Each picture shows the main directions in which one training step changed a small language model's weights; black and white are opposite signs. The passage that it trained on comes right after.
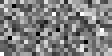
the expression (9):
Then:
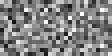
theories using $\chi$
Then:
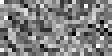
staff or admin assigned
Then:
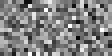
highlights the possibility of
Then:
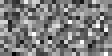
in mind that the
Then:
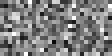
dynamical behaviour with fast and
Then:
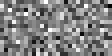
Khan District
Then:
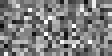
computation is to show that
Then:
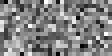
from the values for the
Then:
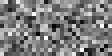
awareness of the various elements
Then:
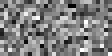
g_c$ is
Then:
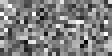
organizational culture refers to the
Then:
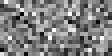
spite of the fact
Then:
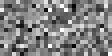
underlying DNS protocol
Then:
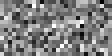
communication skill of the
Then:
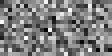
Aggregate exposure assessment
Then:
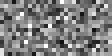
in the above equation.
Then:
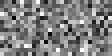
properties. In the following
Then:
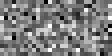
places, women still
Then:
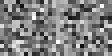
people are sincerely
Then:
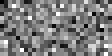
It can be concluded
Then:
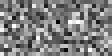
global prototype developed
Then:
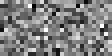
explanatory power of the
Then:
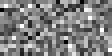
iba pang
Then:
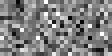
efforts, a considerable
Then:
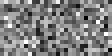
that when the rate of
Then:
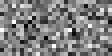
``rest class''.}
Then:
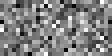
account industries or regions
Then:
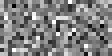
it was found that male
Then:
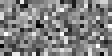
way experiments Source:
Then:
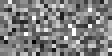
bulk drugs and
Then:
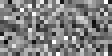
the experiments carried out so
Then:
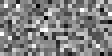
GPS | GPS
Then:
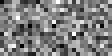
book and how they
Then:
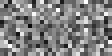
the model calculations, the
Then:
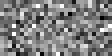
look at the picture
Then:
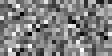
clustering shows that
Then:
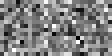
visualization of 2D
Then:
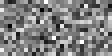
simulate a rotating
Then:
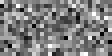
is to be open to
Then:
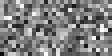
study, the errors of
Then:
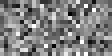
of surgery and
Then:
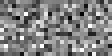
particle's hydrodynamic
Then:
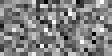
1.9 day in
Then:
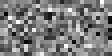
(\bibinfo {year}
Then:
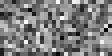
on internally generated funds
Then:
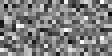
the gaugino dominated
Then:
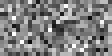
quality of chosen studies
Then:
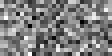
can override
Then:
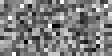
perturbatively in either the
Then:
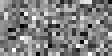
a 2ml blood was
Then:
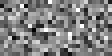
CQD, we
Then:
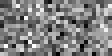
Although the guide is not
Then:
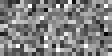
learning outcomes along with
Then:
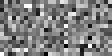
receiver against a global
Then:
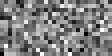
damaged, its
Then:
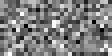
fall short of this
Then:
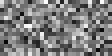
the synthetic networks used in
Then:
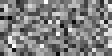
understood, the detailed results
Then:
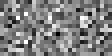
impact energies below the
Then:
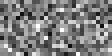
observed in red and green
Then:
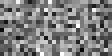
conflict through, for
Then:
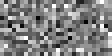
significant positive indirect effect
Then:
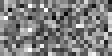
combined inactivated
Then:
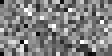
pure growth (blue),
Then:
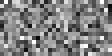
that the facilities are
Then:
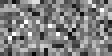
and for $n
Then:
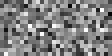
of all categories said that
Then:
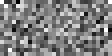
obtain a deeper
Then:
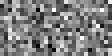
meant to be used
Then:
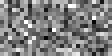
set of elliptic curves
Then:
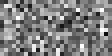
response of the crystal
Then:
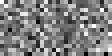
but these are less significant
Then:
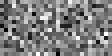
which consists on the
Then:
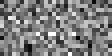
explained to the respondents.
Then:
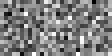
grid. They also use
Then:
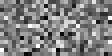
networks studied and the baseline
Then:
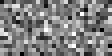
outer disk and NC
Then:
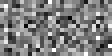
between experimental and predicted value
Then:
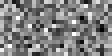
the approximate gradients are
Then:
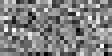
which breed in
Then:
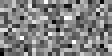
method together with the
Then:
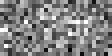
architecture is deployed by
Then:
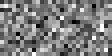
NRC limit of
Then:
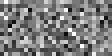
distribution is useful documentation
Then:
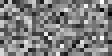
the construction of the
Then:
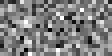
built libraries.
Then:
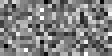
introduces the data and
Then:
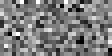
title. The plan
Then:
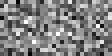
the negative and positive
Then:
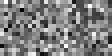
belonged to ASA
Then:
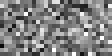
an electromagnetic light known as
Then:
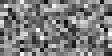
These analytical results and corresponding
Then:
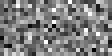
and manage projects, sharing
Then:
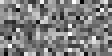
and Spain, with
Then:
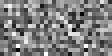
past violent encounter
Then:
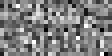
is about the future
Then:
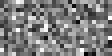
and Sextus
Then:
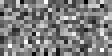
influence of low temperature on
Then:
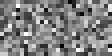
a high extent and makes
